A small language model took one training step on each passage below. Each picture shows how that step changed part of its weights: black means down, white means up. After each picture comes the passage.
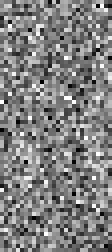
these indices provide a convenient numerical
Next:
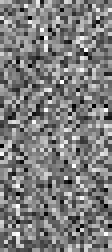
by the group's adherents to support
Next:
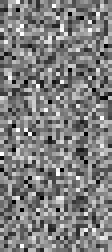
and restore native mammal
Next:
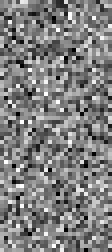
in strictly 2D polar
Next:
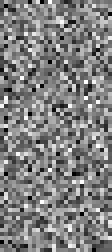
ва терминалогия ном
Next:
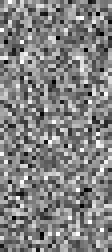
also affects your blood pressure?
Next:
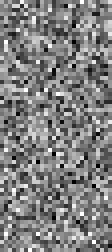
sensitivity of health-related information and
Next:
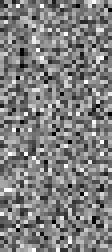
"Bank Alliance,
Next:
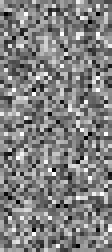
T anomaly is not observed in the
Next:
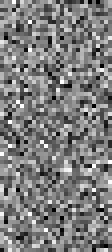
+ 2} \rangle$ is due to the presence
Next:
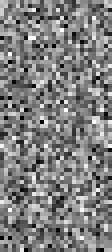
managers). The remaining responses,
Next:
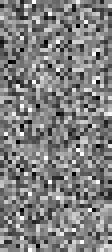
gradient, which is consistent with observations
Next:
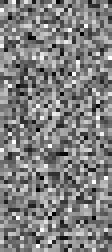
PENELOPE (v.
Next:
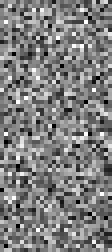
students at the 10th grade level. 4.
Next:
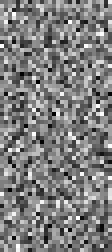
processing (namely aiming to develop a
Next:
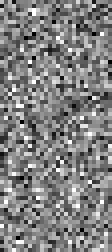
final block, which preserves the most
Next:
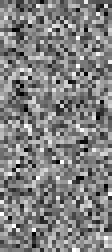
Rather than fitting parameters to a
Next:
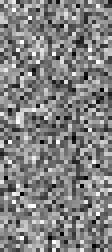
spectrum of extended types. Recall
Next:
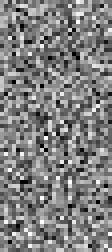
determined this way were used to study neutron
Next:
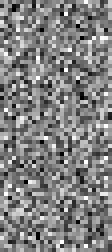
the community find it difficult to know
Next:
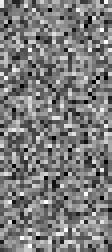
va nazorat tizimining
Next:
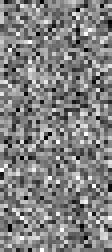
smart meters in residential
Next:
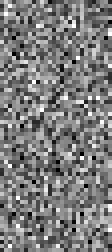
reducing internet costs and providing
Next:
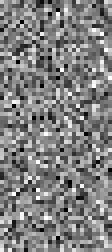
(coming from gauge propagators
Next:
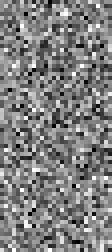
researchers and practitioners in
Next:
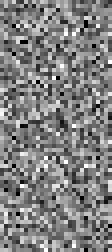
el conjunto de datos recopila
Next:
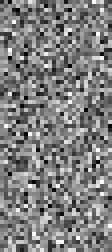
Horticulture science university
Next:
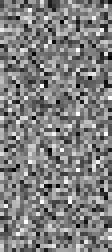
ko‘rsatkich 70,2
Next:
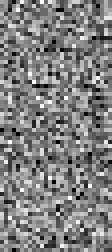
bias and dependency-relation-specific
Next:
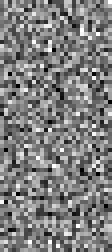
can often degrade team performance if not used
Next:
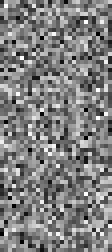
y Semiótica, Problemas
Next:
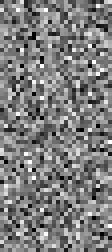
whale over 200 (AnAge
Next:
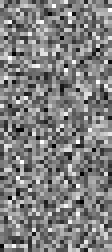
contemporary issues existing in the
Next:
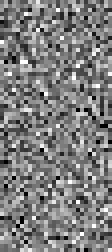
and Technology of China,
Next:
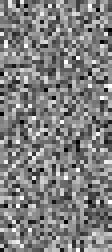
Seven other datasets come from the
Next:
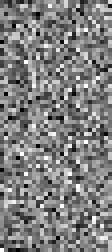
and findings. The consortium or
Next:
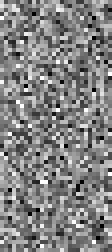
selection is very weaker than that of
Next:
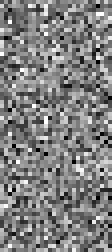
= 34$), de las cuales el
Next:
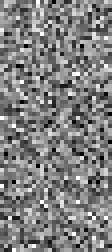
the entire experiments, where the
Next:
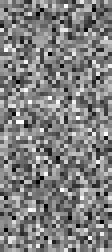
models. To date, the study has
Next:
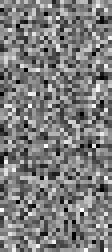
Це дозволить
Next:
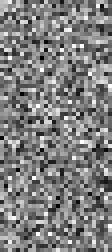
NPs with high stability, requiring
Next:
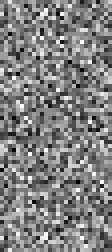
whom disease is already
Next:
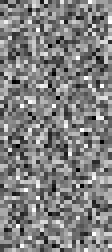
and popular mobile applications, such as
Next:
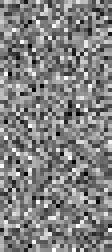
be verified to get real and positive values
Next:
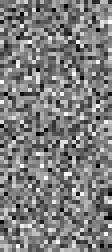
correspond to NO$\nu$A, T2K
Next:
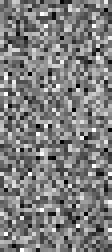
2), and specially by using a combination
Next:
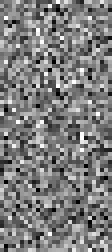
the cross section, $h$, we can use
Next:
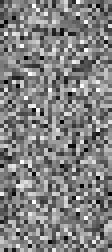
la mayor colección áurea de
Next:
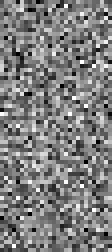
coherence in quality, style, and
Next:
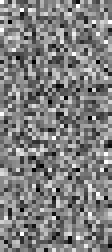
not necessarily able to improve
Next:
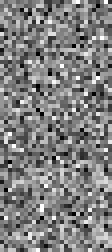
with minimal environmental damage through
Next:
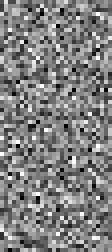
стримують розвиток
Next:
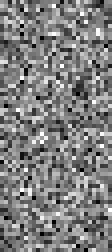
confiável e que esteja
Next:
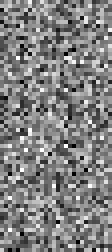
поддерживать свою
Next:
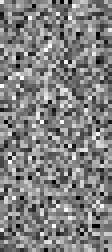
each antenna a circular trajectory for
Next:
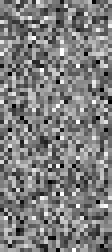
attributing *MBNT*
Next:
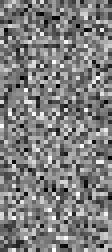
Z. M. Noor, and S.
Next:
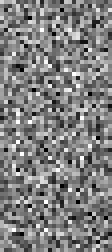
that the shifts were reduced. The
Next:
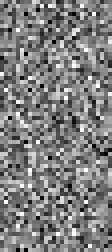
and meadow marsh soil types are
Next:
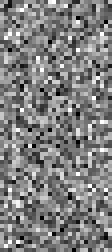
the brane spanned by the
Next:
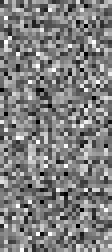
sich über den Studiengang zu
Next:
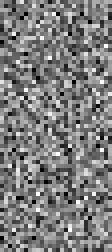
ва самарадорлигини
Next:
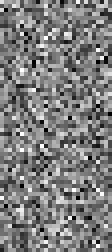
Silva, 2009). El presente
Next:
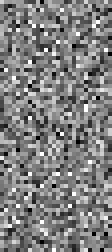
but also to further search for the use of
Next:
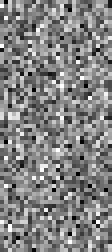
in which one may specify the number of notes
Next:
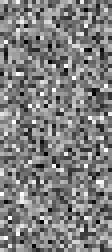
BASC promotes partnership
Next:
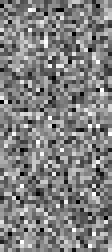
the optimal source-relay power
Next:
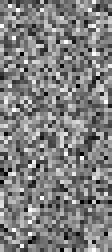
дини ва Шарқ
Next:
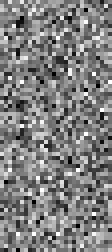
longitudinally polarized photon
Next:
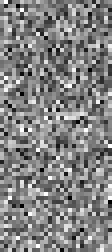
a focus on fast fashion. It
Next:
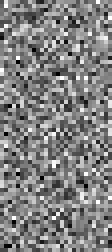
chemins de fer, fait de
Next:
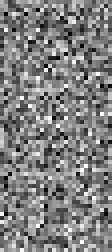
ближе остальных
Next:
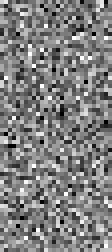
when moving Storm Glass in a large
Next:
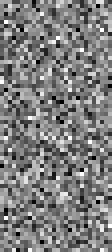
depth unity in such subordinate
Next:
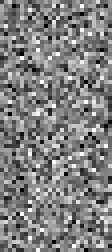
Peligros de Incendios.
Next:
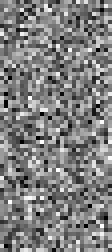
target zone of traffic. City
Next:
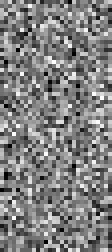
included female gender,
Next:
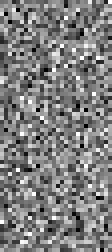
o'z navbatida, bank
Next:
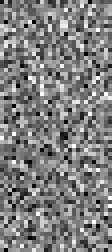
where $\rho _u = \langle
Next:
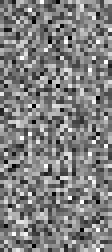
mümkünse fesat
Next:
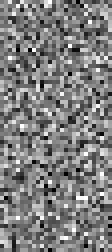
knowledge, irrigation system,
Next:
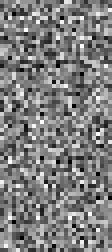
about the self requires students'
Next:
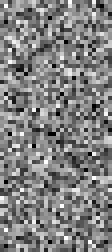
perturbation, which relaxes the
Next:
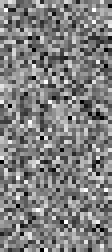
[22], implemented efficiently the
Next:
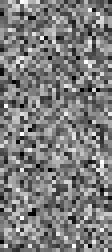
Івана Мазепи
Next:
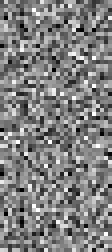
For example, a Wi-Fi based
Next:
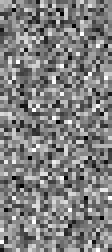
Washington Provided by
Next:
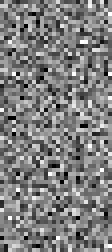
tezkor almashishini
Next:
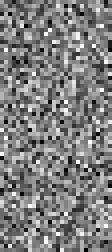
be managed on consumers side. For
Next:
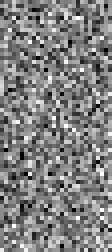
mantido a alta tensão por um
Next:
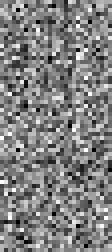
to ensure the employability. Hence
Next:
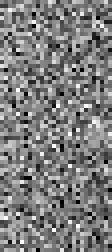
simulations are based on the thermal
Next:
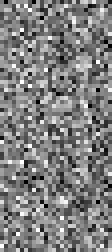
also gives off light our eyes
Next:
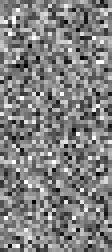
method Noise2Inpaint
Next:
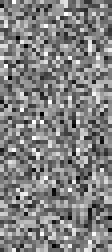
highly used implementations of a congruential
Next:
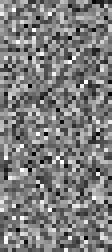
(Warsah & Uyun,
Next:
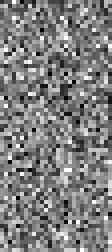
is 21. From which we conclude that
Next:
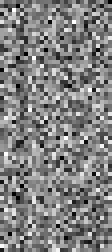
ВА САЊАТ
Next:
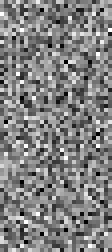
модели компетенции,
